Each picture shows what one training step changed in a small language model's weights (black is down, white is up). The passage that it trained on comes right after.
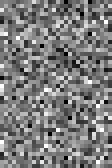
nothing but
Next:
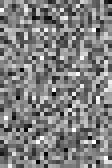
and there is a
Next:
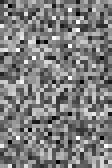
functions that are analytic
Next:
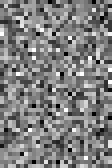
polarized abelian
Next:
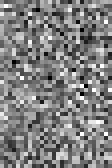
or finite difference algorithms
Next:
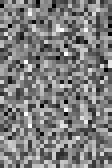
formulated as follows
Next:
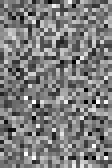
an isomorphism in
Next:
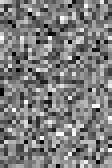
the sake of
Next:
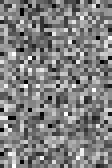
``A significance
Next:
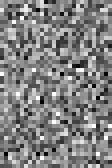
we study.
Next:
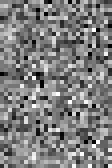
approach is the
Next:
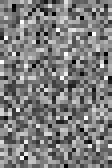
collection of
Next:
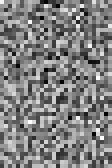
$$ We consider the
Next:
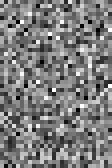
by stratified
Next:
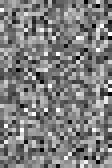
the covariant representations
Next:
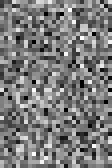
loop multiplication).
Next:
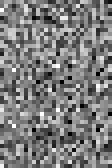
and with center
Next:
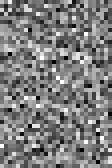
of the graph},
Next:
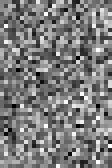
the positive. We
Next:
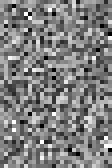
In fact,
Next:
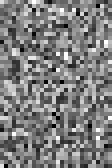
$ Then it is
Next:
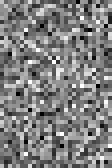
this family at zero
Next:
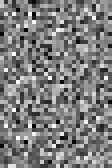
assigned by a
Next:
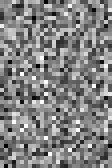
Moreover, we observe
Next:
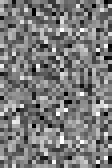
down and
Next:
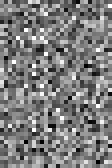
the scaling limit
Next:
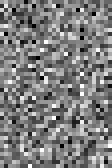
two atoms
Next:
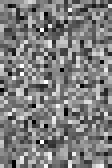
(which we
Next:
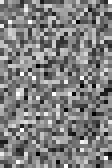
Now we separate
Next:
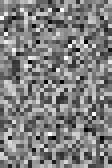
$q \not
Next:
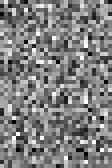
section contains our main
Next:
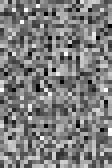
converse is true
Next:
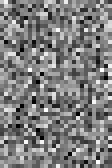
the ZND
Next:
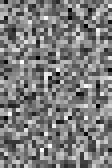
compute the solution of
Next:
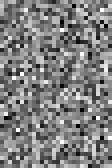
step we have
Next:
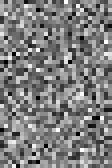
dynamics of
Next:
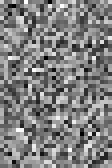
In particular, if
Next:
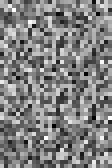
u)$ satisfies the
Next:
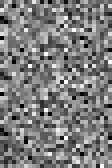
limiting factor and
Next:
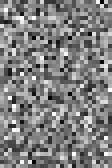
reasons, we
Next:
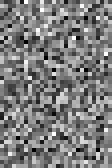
The proof follows along
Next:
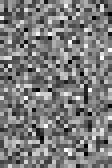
loss of the
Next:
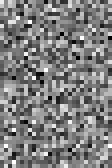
However, the
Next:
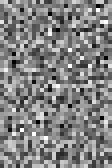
B,$ we can
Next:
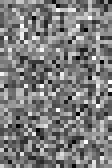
the considered manifolds derived
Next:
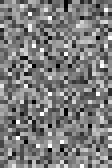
propose called the
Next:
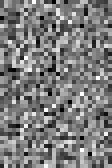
nonnegative functions in
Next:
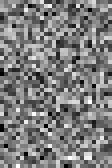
will correspond to the
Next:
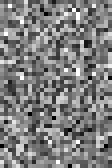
hence after minimization
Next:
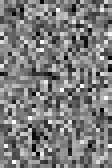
top row), and
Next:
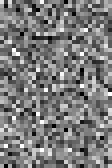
discussed in Section
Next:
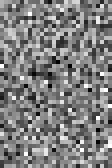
\] and for any
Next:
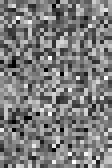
determine a pair
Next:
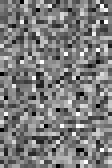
easily yields the last
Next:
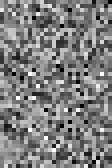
with a fixed
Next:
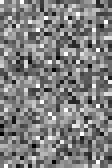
can form a vector
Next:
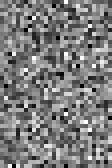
entire complex
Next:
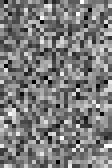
show that our
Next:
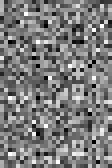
links between the
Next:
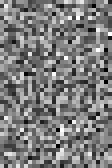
fundamental modules for the
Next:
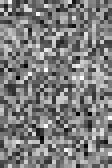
of the free
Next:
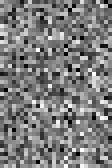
invertible on
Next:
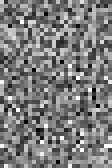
so that the
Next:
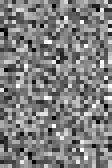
weak initial data},
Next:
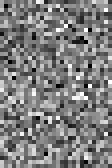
to be shown that
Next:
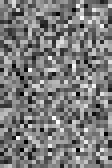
these paths
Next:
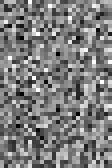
the following theorem,
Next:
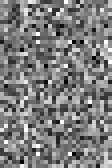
$x \in
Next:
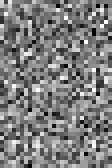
speed. The
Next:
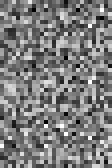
past 3
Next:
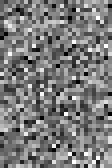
a {\em
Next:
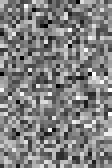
are continuous on
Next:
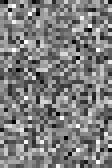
the Hamiltonian formulation
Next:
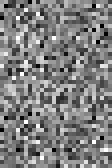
we cannot have
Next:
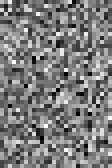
of the second order
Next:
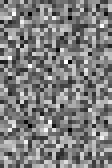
combinations of
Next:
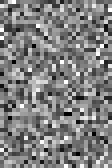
result \generaliz
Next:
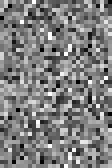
bounded variation and the
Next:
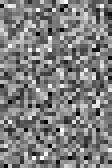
to forgetting
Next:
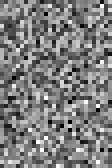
motion near the fixed
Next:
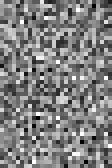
converges uniformly to
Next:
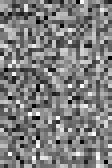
is equal to
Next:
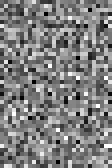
claim that one can
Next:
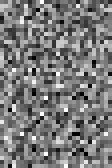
was introduced by
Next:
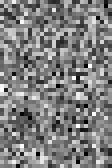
such a chain can
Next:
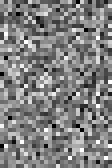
the gradient flow
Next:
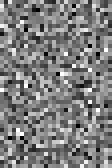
solved for
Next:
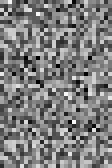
of a mod
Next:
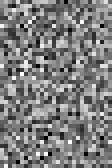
we are also
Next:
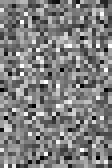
which we do not
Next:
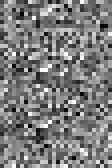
omit the
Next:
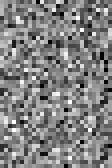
coordinates, but they
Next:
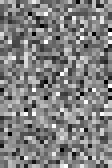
modulo the
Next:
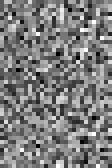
the first canonical
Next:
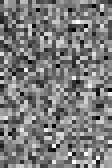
a Poisson point process
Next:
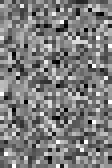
carried out
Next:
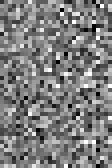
the Berger
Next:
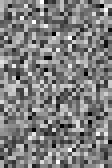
above, we see
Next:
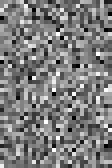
and two knots
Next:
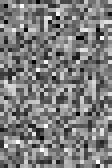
in the solution of
